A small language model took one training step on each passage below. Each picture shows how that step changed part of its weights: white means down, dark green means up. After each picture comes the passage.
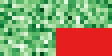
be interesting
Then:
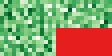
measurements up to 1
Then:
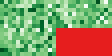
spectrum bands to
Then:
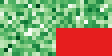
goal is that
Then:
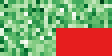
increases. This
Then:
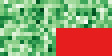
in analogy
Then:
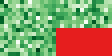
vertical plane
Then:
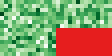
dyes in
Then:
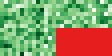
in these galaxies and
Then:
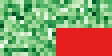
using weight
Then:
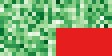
the review
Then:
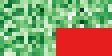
would be the
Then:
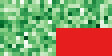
coupled to
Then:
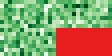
two observables of
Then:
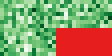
moving along the
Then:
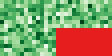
light, and the
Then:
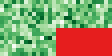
the explicit
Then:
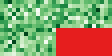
being previously
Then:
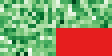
the key
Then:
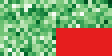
can say that
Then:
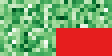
mechanism and
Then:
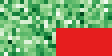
written as
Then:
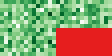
fitting with a
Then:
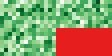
from sources
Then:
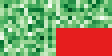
phase behavior of
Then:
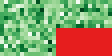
in 2D for
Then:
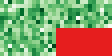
of what are
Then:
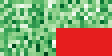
we list the
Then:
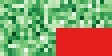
interference terms of
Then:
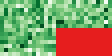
corrections to
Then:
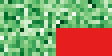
combinations of
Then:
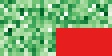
there are 5
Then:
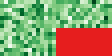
for determining the
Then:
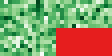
and N.
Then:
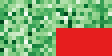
been widely
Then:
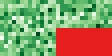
length scale of
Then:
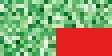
first concentrate
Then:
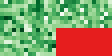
and the model
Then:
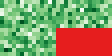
like to
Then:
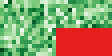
are identical to
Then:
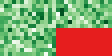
the minimum
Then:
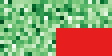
with filling
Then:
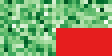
\caption {The
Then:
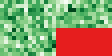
study the properties of
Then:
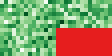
then get
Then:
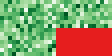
method analyzes
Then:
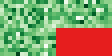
an abstraction
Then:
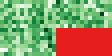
we review
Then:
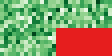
mass loss with
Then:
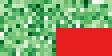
background. A
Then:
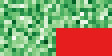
probability distribution
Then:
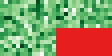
and N = 4
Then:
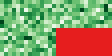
uses the
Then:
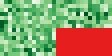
it therefore
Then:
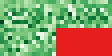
those nodes
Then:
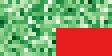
to lead to equations
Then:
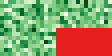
for finite
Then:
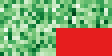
the mode) are
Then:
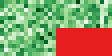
exponent of
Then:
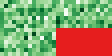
was due to the
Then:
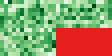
of the evolution of
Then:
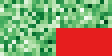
the first moment of
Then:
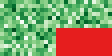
Ochi \&
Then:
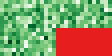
localized mass since
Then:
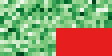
from causality
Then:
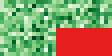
or adding new
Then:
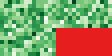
is passed
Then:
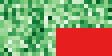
means that the
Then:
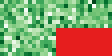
samples (see
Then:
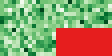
by both the
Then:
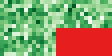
can produce an
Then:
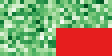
shown as a
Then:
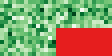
be identified as
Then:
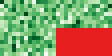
control panic
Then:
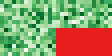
the system containing
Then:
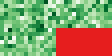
errors from a
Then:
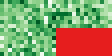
yields that the
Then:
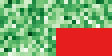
is a close
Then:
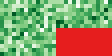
used to generate
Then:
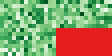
a simple
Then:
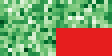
to be an
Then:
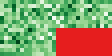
Initialize work
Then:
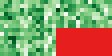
array topology
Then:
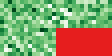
However, when a
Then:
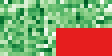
of the data.}
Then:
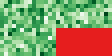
is lower than both
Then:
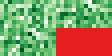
presented in
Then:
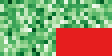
second is a
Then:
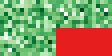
after which they
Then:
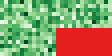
A typical
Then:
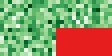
KeV bound set
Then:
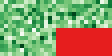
determined by the
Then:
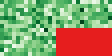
simulation of the
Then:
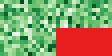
solved in the
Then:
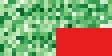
from the optical
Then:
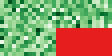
The remaining
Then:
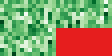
lower and lower
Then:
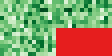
the jobs
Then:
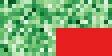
where the estimates
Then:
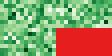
above which the only
